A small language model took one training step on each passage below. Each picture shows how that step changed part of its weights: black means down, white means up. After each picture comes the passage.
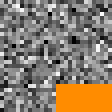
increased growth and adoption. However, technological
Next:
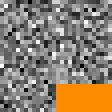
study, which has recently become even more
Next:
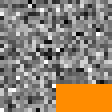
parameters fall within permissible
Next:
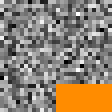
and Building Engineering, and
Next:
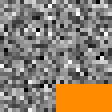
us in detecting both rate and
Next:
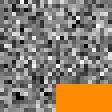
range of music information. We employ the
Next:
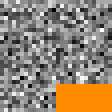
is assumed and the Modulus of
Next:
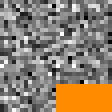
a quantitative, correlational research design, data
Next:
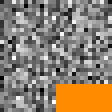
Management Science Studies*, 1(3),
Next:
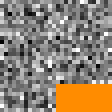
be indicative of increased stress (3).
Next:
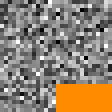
with informal and unsafe
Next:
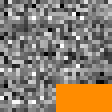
reporting quite evenly distributed
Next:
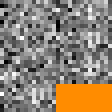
at University of Southern
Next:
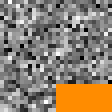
parts of Europe, has been cultivated
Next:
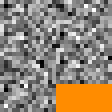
Spasticity, measured using the Modified
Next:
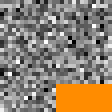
results from previous versions or against
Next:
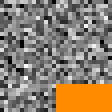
tympanic type 39 cases
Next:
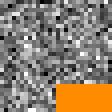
student 3 - Asking questions about
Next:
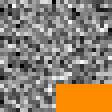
be represented as follows: 1.
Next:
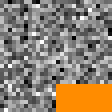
steady additional supply of organic materials
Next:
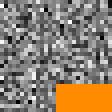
Wavelength Division
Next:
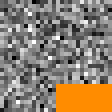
the knowledge, which we want them to
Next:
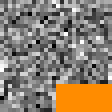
a typical pattern found in other European
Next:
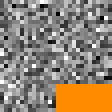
competition from informal waste
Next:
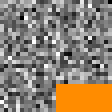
in color images rather than gray scale
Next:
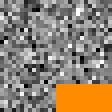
that she may become mentally
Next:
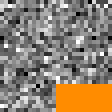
concept or event, there are actually
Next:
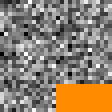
air quality measurement trends in Europe in
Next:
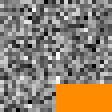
the variation in response categories as much as
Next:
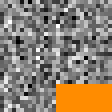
drying with N₂. The procedure
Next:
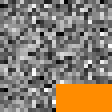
STRING OF WORDS
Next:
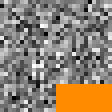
music, which is evident from a
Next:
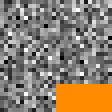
to high and low pulse speed can
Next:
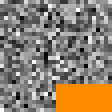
calculated to determine the reliability of the scale and
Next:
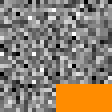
data is ingested, the data
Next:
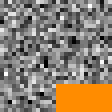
and guide perception. For this
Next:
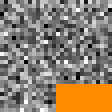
to pass the 10 percent threshold.
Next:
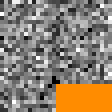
interests The authors declare no
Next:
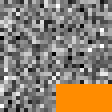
probability: if the estimated value is less
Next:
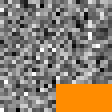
thereby reducing the quality and shelf
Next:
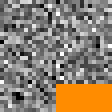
papers due to their emotional characteristics.
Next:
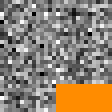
Wet J.M.J.
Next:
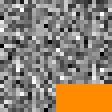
used for several clinical purposes, generally
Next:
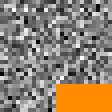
Rate (WER/CER).
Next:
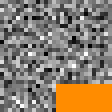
current user. Note that this command
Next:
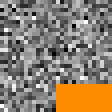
the haptoglobin
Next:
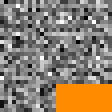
information to the relevant authorities. Therefore,
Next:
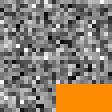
= \begin{bmatrix}
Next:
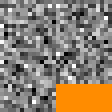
in lawful ways. Some
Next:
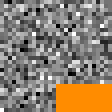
differences in relation to defining and
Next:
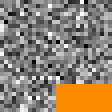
reduce the size of the MOS but
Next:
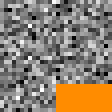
develop targeted policy recommendations for each
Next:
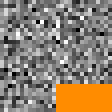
of GLP-1, which results
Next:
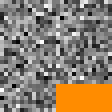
like action identifier, noun
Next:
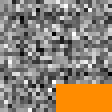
of study, percentage area of infected
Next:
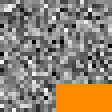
which surrounds the body,
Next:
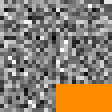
the work and the beginning of another
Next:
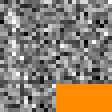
consider average momentum together with its
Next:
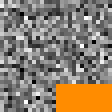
a standard. The standard compliance
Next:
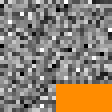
prepreg made by commingling continuous
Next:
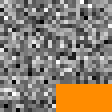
finite element (FE) material
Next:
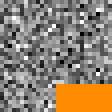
who teach him how to be a
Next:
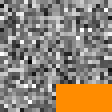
at sites like the anogenital and
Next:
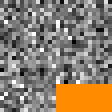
height, NT = number of
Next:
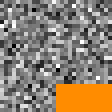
structures and the accumulation of
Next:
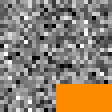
review were categorized into two main
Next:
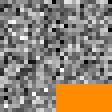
aureus*. It also exhibited
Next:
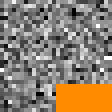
supplies. 3) Access to
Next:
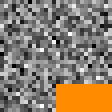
measured using the reflectance meter
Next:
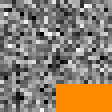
get the primary α - T data.
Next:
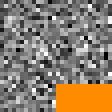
Author Contributions Plan and
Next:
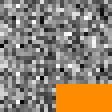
ultrasound features of rare
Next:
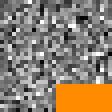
Table 2: Summary and comparison among
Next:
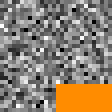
species identification, BLASTN search
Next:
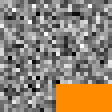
c : AlN-TiN
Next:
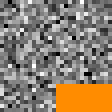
microfibers and the surrounding
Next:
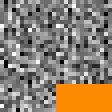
treatment experience, key factors influencing the
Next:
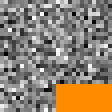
computational processing, are dependent of the stability
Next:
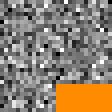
aeruginosa* to
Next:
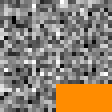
and the shape of footing. In
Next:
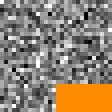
be influenced by various factors, ranging
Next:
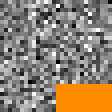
single point $\phi(S^2)$
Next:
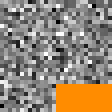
of volumes? – Yes
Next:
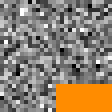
most a time, impatient and would
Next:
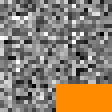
rules, guidelines for lifestyle
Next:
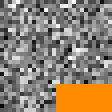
Mercan (2014), a country
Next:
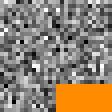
Social-Emotional Learning
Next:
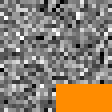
contexts within Nigeria to capture
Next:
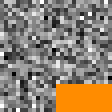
performance in terms of vehicle-related costs
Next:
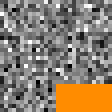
acquiring knowledge first hand and
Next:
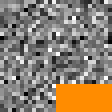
or convertible "La
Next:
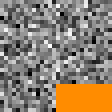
(gpkg) N/A
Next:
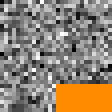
simplest concept, in terms of
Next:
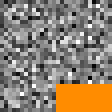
varies from $n = 5$ to
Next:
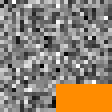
in the process of democracy.
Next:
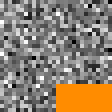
from the army, the
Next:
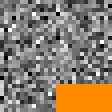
completion, but on transformation and
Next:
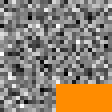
in different months. In the present study revealed
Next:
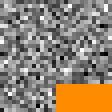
K was made using the following functions :
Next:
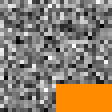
a closer look at this.
